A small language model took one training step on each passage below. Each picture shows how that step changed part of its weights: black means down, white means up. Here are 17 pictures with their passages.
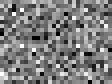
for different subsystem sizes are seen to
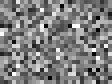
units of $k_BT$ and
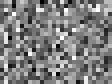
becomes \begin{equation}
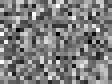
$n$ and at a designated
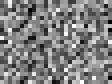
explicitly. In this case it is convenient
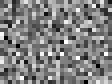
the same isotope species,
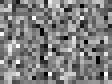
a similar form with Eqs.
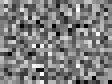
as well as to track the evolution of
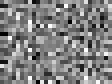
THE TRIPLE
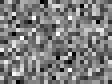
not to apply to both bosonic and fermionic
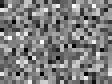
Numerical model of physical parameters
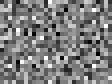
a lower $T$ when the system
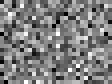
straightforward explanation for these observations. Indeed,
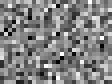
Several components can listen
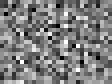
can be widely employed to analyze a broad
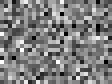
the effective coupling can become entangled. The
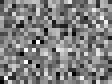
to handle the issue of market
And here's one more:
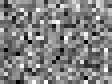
pre-flare fields cannot tell
